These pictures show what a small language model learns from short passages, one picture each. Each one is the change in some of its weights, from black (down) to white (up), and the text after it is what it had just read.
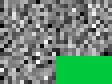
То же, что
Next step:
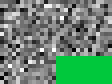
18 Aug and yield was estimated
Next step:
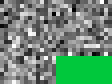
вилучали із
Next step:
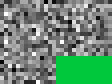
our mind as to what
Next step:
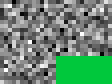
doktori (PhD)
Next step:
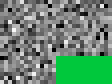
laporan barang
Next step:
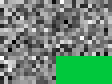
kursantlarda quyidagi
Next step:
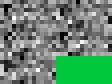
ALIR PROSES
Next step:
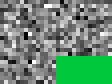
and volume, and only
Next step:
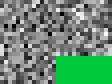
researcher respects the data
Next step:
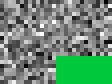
group, i.e.
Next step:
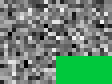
composition, dental
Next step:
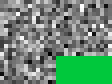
Analysing international cases of
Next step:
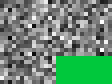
teorinë dhe
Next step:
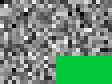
the persons entitled
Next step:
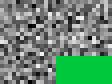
the high-density
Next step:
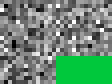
Jaccard metric is
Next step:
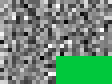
это будет все
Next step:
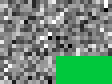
y Justicia
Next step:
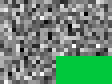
los países con normativas
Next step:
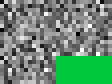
can't go to school.
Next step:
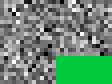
accurate due to the
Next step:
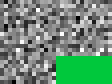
system. No Hazard
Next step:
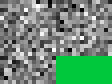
engaged in his home
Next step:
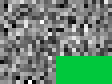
elementlari qonun
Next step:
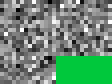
асослари. –
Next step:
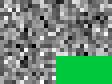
in this research work.
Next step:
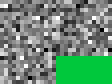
Collaboration with
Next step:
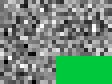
further research is needed.
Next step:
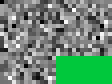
to both constructs, based
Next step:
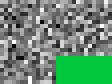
of the "Passport
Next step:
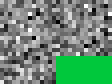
their age ranged from 18
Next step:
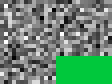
Hari Kerja
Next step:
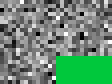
District, North
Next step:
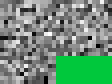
their ideas and discuss their
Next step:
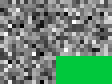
AMOR É
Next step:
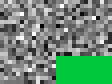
most preferred transportation system
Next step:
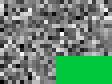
PCLake can be
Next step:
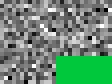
the number of elderly
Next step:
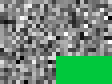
efficient, our findings demonstrate
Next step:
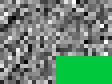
tashkilotlarida ichki
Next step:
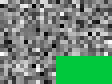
the cascade injection
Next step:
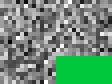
relationship when grouped with the
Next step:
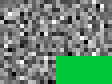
new dominant logic of
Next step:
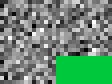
etarli emas.
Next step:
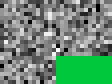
and depletion by a
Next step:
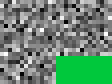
26 du RSD type «
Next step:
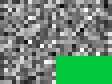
and safety. [1].
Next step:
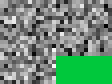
formas clínicas
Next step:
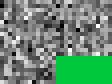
while teaching a certain language in
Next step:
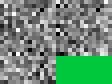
van kennis en de
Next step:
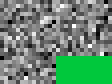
instances of skin
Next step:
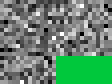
va rangtasvir
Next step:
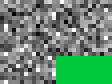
plusieurs réformes
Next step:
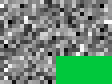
yig'ib olib
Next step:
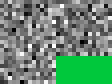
Geral: Analisar
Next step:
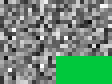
and accountability across all
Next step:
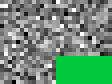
performance realization, the relationship
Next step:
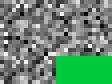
que hasta hace
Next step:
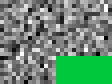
sejam representativos
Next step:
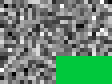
Table 3. Regression Analysis
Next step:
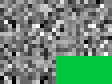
chiqish; Bu ikki
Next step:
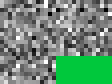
need correlation with methodological,
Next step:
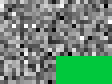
thickness of the cut layer
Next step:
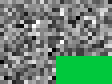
(Galgani et
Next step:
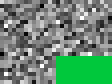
to manage such a complex
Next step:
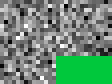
relationship between organizational justice
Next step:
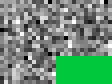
acción climática,
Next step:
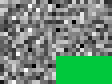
turn, sends the appropriate
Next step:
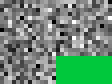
nations having bilateral
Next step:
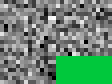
los pueblos»,
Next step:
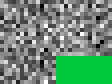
impact of the spread of the
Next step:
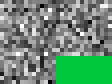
and absence of the
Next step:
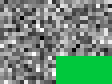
Jesús Bal y
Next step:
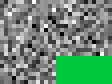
waves correlate with
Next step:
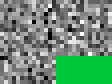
at the receiving end.
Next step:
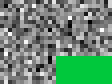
when $$a =
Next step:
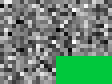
The questionnaire consists of 10
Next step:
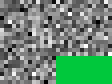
- There is no significant relation
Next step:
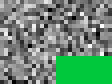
rational methods of heat treatment
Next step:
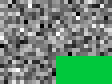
: Temperature-
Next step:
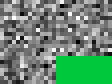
to unregulated DC
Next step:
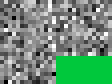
on how such collaborations should
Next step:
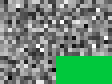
major deterioration phenomenon
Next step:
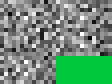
of the good, the
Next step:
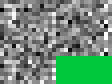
integrantes. Así,
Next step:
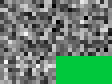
epidemic in India
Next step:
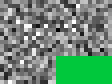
reduz o uso e
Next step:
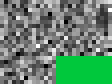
dalam Drummond dan
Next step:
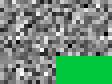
vida ao nascer em
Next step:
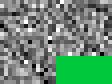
questions about themselves,
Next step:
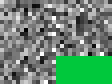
capabilities of different methods.
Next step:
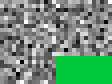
o'quvchilar haqiqiy
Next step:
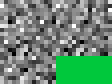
"ključ u
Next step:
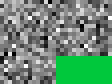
o disminución de
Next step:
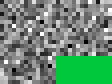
shakllanishi va mahalliy
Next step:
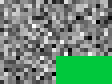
IX except as the
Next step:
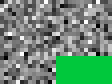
220 minutes, it
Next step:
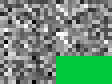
30° are presented in
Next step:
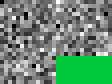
the extracts was tested using
